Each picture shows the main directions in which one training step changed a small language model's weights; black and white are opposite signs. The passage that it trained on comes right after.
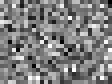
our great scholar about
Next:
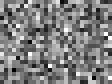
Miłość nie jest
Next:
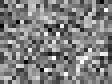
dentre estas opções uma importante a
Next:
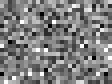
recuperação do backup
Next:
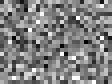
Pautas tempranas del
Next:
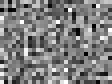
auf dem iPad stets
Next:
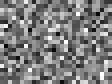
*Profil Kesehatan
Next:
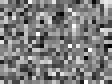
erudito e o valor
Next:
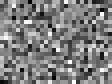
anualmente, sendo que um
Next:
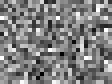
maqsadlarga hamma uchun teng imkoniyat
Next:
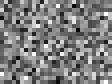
va axborot texnologiyalari”
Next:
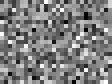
amalga oshirilishi lozim.
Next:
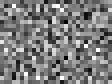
ustuvor vazifalaridandir.
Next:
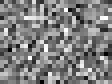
shakllari. Nilardi Sekhar
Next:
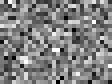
42 toepassingen van
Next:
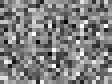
wordt Onderwijs in
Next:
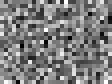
اللہ ماریویؒ
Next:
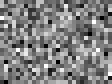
соатида кескин
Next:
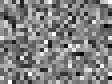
Считаем, что
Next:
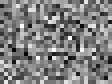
à des objets usuels
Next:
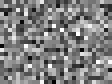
программах; 2 –
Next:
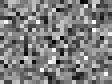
морфологизованными по
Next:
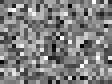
que dá cumprida conta da
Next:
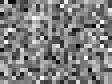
Yang (2010) mantienen
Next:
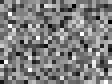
mas inegavelmente integra a
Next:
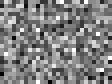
acabou por funcionar como
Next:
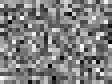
aqui para isso. Conte
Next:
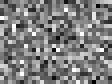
но служит другой,
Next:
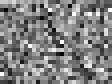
diversas vezes: em especial,
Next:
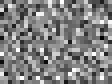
ISH REJIMLARINI
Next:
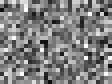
Kamaleddeen A,
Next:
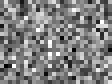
IN PRACTICE.
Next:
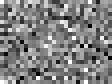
висшето училище
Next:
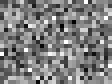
orden se invierte
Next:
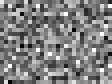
produsului, nu numai
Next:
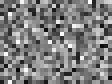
São Paulo: Memnon,
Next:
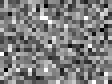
e artigos acadêmicos de
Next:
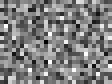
recherche sur la gestuelle des
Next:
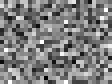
luterano Risto Santala
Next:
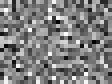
зі змінами та
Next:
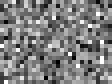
munosabatlarda manipulyativ
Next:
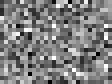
время значительное внимание
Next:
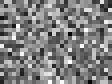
коренів та інших частин
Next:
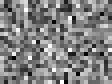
AP, Stämpfli
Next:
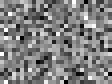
ocasión me referiré
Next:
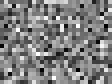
kichik guruhga
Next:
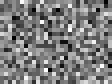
Brasil” (ANTUNES,
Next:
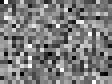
muammo ularning an'anaviy
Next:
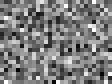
проблем приватизации и управления
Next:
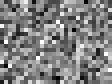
*Mineral Powder
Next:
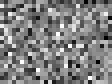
los establecimientos para resolver
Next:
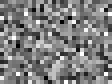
pela pesquisa científica. Além
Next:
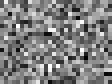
Altweissi yuridik
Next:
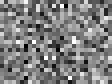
hozirgacha bo'lgan
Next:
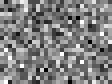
Variations SEMANTICS
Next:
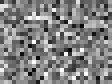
sanaladi. Bunda
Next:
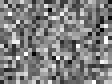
kültür hayatımızda
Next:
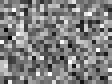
na NMDs (Figura
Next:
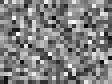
techniques de réparations
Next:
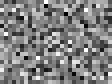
conclu que si la présence
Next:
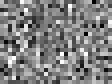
Naukowe PWN,
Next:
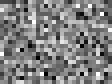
package, Work
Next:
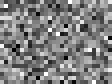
приема удерживания
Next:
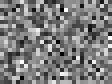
obra de Sigmund
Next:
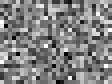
neden düşündüğünü
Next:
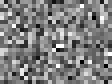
emasligini ta'kidlaydi
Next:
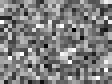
современном китайском
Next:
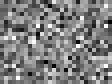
noaniqlik Noaniqlik
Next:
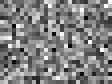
требования инвесторов,
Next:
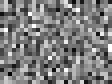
of complications obtained in
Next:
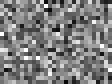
bestaande programma's. De
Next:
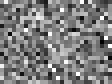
का मान
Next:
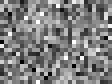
Pada Sistem Informasi
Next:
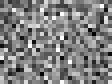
asosida bo'lajak
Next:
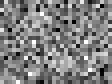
BSCI kabi standartlarni
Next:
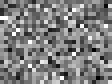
экстрагируют в
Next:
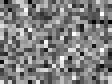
A TECHNOLOGICAL
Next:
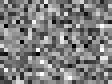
va ta'lim. 4.
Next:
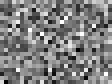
этого, Е. М.
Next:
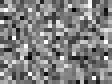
берилган; ташқи
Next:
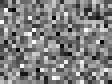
interesse econômico altera não
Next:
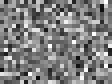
уровня воды.
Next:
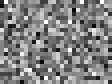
Observação da Realidade
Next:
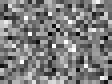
та управління України ЦДІАК
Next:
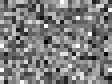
a meta do desenvolvimento integral do
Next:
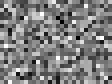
Es gibt dann einen Wiss,
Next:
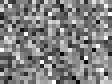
tarix fanlari bo'yicha falsafa doktori
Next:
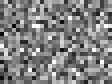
mark on the world map in
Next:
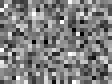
COSTA, R. S.;
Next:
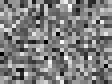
boshlang'ich ta'limda
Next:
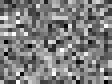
должны обогатить
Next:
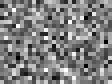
aunque la información era verdadera,
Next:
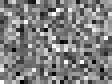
için özel bir değere
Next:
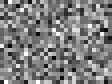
in modo da adattarsi il
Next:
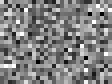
kökenli işletmelerin
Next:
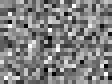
su mayoría dan por hecho que los
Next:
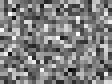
su parte, tanto los planos
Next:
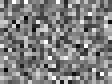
mavzulariga Abu
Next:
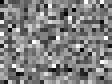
barkamol shaxsga xos
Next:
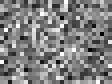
Thema Digitalisierung in der
